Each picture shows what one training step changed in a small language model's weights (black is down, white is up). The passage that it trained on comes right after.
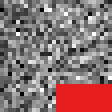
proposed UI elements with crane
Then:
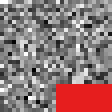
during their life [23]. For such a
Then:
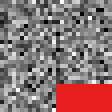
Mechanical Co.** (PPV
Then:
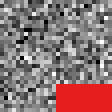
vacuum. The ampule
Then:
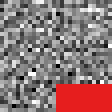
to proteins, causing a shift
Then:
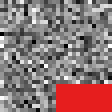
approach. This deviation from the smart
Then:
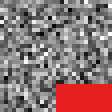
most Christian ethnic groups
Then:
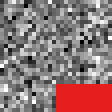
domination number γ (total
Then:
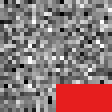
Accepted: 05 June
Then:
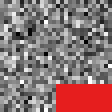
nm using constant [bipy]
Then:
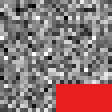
self-confidence, and
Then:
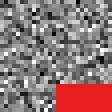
te hebben zullen we
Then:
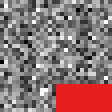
operational cost and reliability of system
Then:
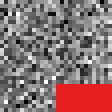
Software Competing interests The
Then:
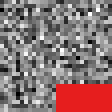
identity cards, driver
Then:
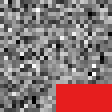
a high power output and/or during
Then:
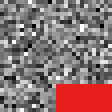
tags without touching the devices
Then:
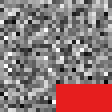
of policies to support a shift
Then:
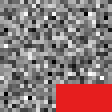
Who is Assessed, Who
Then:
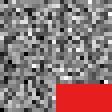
document 48 4. SEP Methodology
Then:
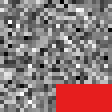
which is similar to the one-thread
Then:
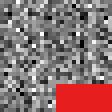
production requires some factors like temperature, activity water
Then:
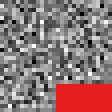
positive energy balance at the district level even
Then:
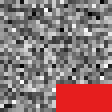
Challenges', 3-5
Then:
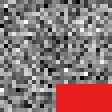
infer the operator’s profile
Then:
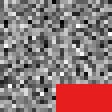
the Digital marketing is not only to
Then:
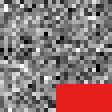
received at K^{th} SU is
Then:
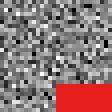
M, Riaz M,
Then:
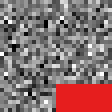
insufficient number of scientific studies comparing
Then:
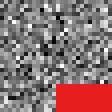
post-fault current references is
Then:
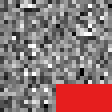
By the addition of different concentrations of
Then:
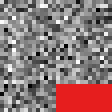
field or magnetic field. For
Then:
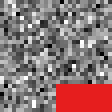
that it is of an acceptable scientific
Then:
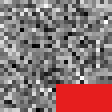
automatically detect that a function will
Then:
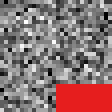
Abd El-Azim*,
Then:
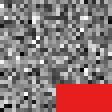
points and their attributes without
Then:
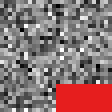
dilution on the coagulation
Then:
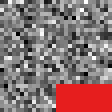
negative outcomes for women including performance pressures,
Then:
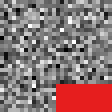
Pund, B.S.
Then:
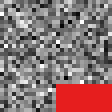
social rejection. 2.
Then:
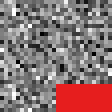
practices that cope with the impact of
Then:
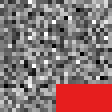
needs to scenario frameworks WP4 –
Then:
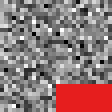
one person in the background than in
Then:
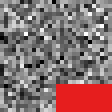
This is simply the standard mode
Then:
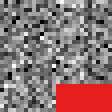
with ρ' also all its
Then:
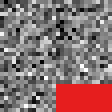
this job. B. Work Management Work
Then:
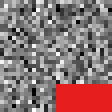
and distributed unit compute capacity
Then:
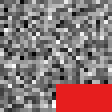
the surface of large droplets,
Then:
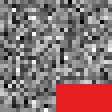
72 hours. The final concentrations in
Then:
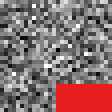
Europe from the SENTRY
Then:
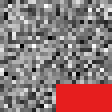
variety of node array sizes
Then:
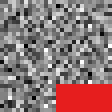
as a baseline for the task used in
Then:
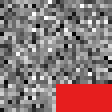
economically viable processing of purified
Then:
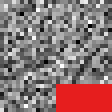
and shock². In this paper we
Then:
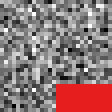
of chromium(III) in
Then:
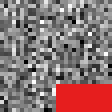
(CO₂PRR) as solar
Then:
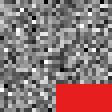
to blow coloured
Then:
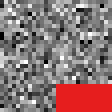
New Zealand spinach
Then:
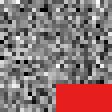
fire detection using 2 methods was carried
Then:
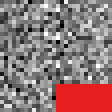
creative ability of the designer. The
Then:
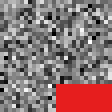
at the inlet. The two
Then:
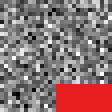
core has an effective radius,
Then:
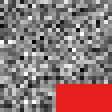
the presence of individual flecks of
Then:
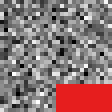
Acar: Data curation,
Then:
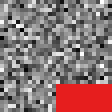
constructions in successive phrases
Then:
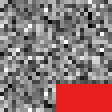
attitude to activity - increased activity,
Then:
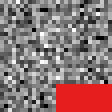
analyses were performed to identify factors significantly associated
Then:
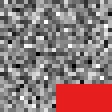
Maintain open, active, and
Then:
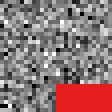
highlight solutions to marital instability identified
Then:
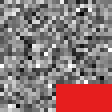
plants to use in restoration projects that
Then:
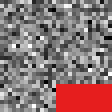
cognizance *suo
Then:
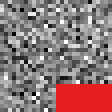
fears and hindering innovation.
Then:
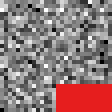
A. V. Drafting of
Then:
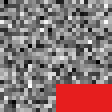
optimising the response to post-disaster
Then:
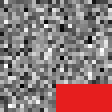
similar approach; however, it is reasonable
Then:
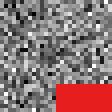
the skin and soothed
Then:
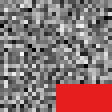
there has been no standardization in this
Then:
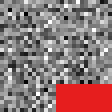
accountability and uphold academic standards for
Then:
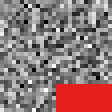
of active sites at the surface. Effect
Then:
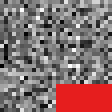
a carbon–CO₂ concentration feedback as the
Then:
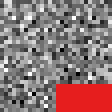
wrote these sentences
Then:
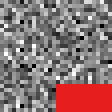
slice taken lengthwise along the
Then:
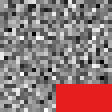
and UV/Vis are calculated and
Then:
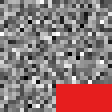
to better results in terms of surface texture
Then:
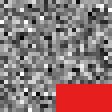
bound state of its “natural”
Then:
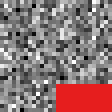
and cost, availability and supply of
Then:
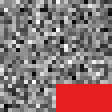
was used as a further negative control. The
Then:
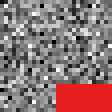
reaction on methylene blue,
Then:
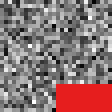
The purpose of the study is not to
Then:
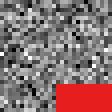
design and resource-efficient computations.
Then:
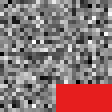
stars and achieving hope, which
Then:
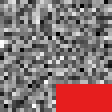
of the achievements made in these 5 countries
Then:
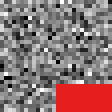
operated in different modes, depending
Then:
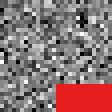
maximum bending stresses are higher in the
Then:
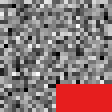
from emergency departments,
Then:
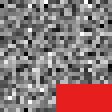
of English idiomatic expression into
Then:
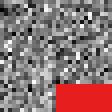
the continuous target-stepping task
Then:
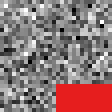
Study by Utobo,
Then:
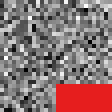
Arabia to work on various
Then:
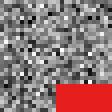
been used to give signals related to machine
